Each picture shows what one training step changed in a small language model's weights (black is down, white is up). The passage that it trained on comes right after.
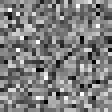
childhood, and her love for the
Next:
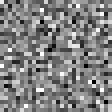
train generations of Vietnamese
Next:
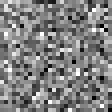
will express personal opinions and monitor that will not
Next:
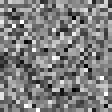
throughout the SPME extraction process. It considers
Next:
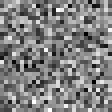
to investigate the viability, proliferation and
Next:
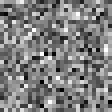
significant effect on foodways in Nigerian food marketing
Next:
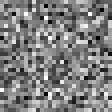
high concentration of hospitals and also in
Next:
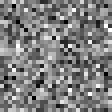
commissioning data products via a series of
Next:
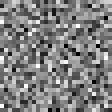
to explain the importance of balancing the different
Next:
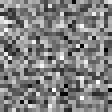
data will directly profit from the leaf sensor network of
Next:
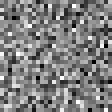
moderates the relationship between financial literacy and digital
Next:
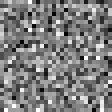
promoter and NOS terminator and a
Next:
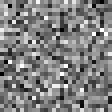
with tremendous flexibility of design.
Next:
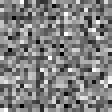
(\$95.2 billion), and businesses
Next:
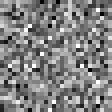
mortality and morbidity rates, poor functional
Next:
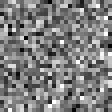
the use of public sector organizations like NDIC
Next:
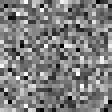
either enhancing or suppressing immune responses.
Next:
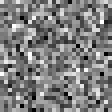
form and more life threatening. 42 samples that
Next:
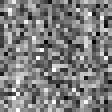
the farm's milk and apples, justifying
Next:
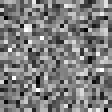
design a chemical plant using computer simulation software. We
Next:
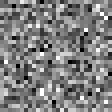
WLAN applications [9]. A
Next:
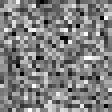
with Seat without Sewing Pattern,
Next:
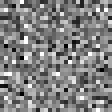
Recommended Metadata for Biological Images
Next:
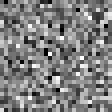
Mastery of the multiplication tables
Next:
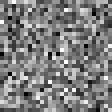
QPE, and to modify the spatial variability
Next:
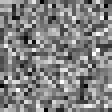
trigger EES protocols at appropriate times.
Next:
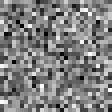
social values and relations. Multi-dimensional value
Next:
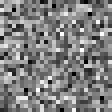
towards the distal surface (Figure 1C),
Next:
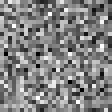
has some theoretical and practical implications. Such as the
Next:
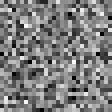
‘to the town+VAL’ (from
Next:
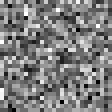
Agar. 2. Material and methods The raw
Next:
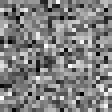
storage interval. 2. The results of the
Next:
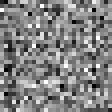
H₂SO₄) was added, the
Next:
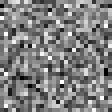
is an edge in H' . Hence
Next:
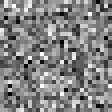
daily tasks [2]. It is the most frequent
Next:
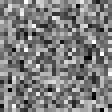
adapt those habits to this new context
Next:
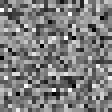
area. The article focuses on a selected number of
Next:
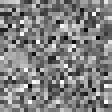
into game-based product modelling environment. When the
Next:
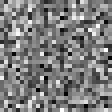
in blue color at low pH⁷⁷. Although
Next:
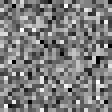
PORTO Portugal Porto
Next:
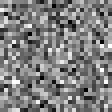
medium (LM), medium (M), high
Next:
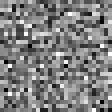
formation of the value of criteria, and methods of
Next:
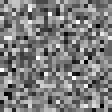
in which the school lies in order to create good
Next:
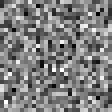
critical to experimentally and theoretically investigate the
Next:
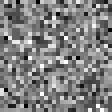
Hyperlinked discussion threads
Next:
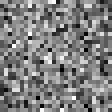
the patients (85.7%) had GCS
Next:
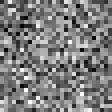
he/she completes the exercise on the
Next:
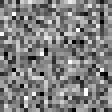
and piloerections in albino
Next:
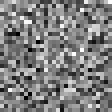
and shipbuilding, especially for
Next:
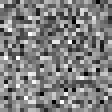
what the students understand most to the challenging content.
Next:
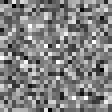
Battery. Sulfur
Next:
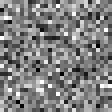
Groups 76 Total 80 Pairwise
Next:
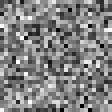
structures for the hybrid case are shown in Figures
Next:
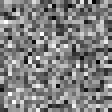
problems related to race, gender, and
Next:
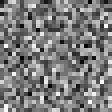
the PBS suspension from each well was
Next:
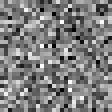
no conflict of interest. INFORMED
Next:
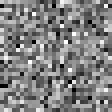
uses an iOS and Android taxi app
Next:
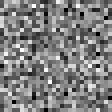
and therapeutic approaches used in cancer diagnosis and
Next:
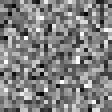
and columns, bigger view, easier
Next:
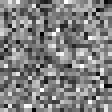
with technology-related challenges. The results of the
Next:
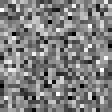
O of the TEMPO anion.
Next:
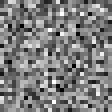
the manufacture of feed is to have high
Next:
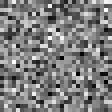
spot will be called a tourist attraction
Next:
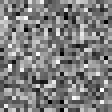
sector dominance generated inefficiencies in
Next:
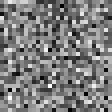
can optimize inventory management by providing
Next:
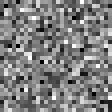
ability of an experienced architect, familiar with
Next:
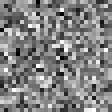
as parents and students. CONCLUSIONS Based on the
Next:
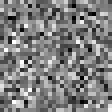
romanticised concepts of a (mostly
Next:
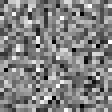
in far locations, difficult to access and subject to
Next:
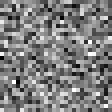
participation process. On the next page the summary of
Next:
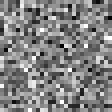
stiffness when cured. The function of
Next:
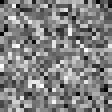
offer incentive packages that keep teachers satisfied.
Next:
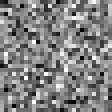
time, companies implemented non-medical practices aimed
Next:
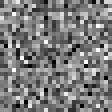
of sensor data (pre-encoded target
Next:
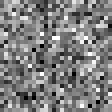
of historical, spiritual and cultural heritage.
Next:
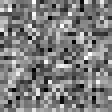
acid methyl ester 17.432
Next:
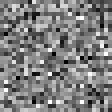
of Southern California
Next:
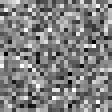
are limited and unclear. As a consequence,
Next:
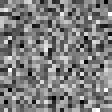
compared the mean values of root and leaf content for
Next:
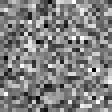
a room reserved for this purpose. The study
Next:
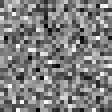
of the silver particles ranged from
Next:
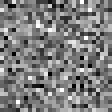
Luo J., Franzi
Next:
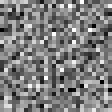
build constructive relationships with others and effectively mediate
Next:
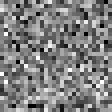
a “shark dorsal fin” in
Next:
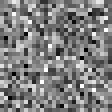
and orthography. For instance,
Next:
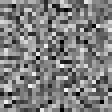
vision into reality, such as: systems for
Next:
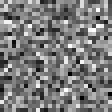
authors contributed to the study protocol and analyzed the
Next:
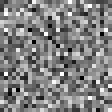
and the dismantling of socialism as
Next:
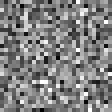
Q2 Wikidata Q-ID
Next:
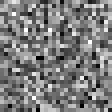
and designs, protected by rights such as
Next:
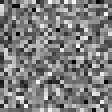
has been investigated that, the improvement of
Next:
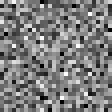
allows scientists to research ethical sound ways of using
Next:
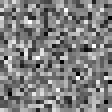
from several hundreds of nanometers
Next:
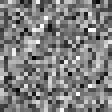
evaluated by the symblepharon score,
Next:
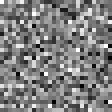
been shown to induce positive effects on
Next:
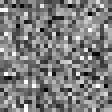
192 Echinodermata
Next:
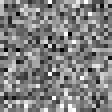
e.tal) This improves soil
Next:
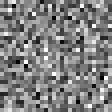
grayscale by taking this step to remove
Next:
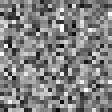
awareness of the importance of the topic after the
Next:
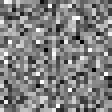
benefits and lower costs, up to the final
